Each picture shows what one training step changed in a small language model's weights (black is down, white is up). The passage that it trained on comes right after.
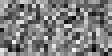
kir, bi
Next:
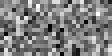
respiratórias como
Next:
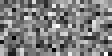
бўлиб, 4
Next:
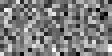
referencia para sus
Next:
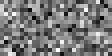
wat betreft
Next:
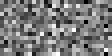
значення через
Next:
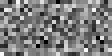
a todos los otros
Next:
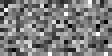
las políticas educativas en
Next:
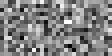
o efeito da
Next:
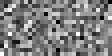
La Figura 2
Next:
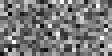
hisoblash yo'li
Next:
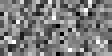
omillarning tahlili
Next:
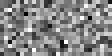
mesmo período de
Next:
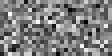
shuni xulosa
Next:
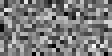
ها در
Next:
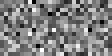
nas costas.
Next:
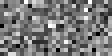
kabi manbalarni
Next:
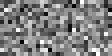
la importancia tanto
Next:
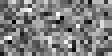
augmenté de
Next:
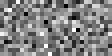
os fatores que
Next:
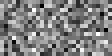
Conference on
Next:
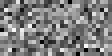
approaches to
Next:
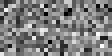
los derechos de
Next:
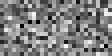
полости может
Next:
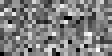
teachers of
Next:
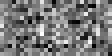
Frage der
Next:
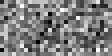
massa seca
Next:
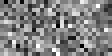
дня народження
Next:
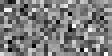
des enseignants
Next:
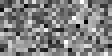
vería como el
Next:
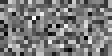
ham atashadi.
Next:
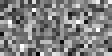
Schweiz. -
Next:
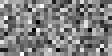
progreso y
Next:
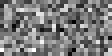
Saúde*, vol.
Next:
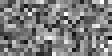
farklı iklim
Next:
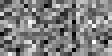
digital. En una investigación
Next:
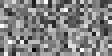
escolha dos
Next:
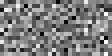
de la moral
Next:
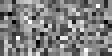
con que nace el
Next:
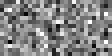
à influência que
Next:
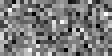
qiladi va tayyor
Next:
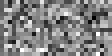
égide que
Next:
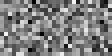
não esqueça o
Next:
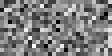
en la lengua
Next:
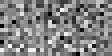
la preparación
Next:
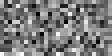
ma'lum darajada
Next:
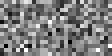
for Central and
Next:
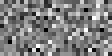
до зображення
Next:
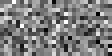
бир канча
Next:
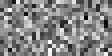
que a simulação
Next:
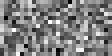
quyida tahlil va
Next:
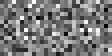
“shaxs iqtisodiy
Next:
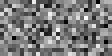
Федерации, Федеральных
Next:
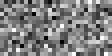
підхід не
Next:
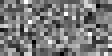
«i» holatida
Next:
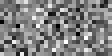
potential as a
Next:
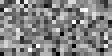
para determinar em
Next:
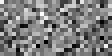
tenido una gran
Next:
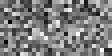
ve yetkililerin
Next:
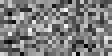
sur la réalité
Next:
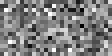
calibração do
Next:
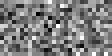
al SNI,
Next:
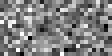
30 at room
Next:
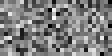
statistiques de
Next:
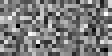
нару- шения
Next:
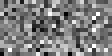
на основе использования
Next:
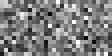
uyarlanan ve
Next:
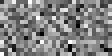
objective is to
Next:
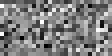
lana y la
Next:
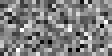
assets and
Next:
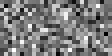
uslub turlarining
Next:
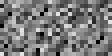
pembahasan secara
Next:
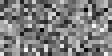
social necessities.
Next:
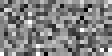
rezidă din
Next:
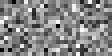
associa a
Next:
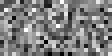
levou autoridades
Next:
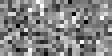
Moreira e
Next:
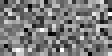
складним і
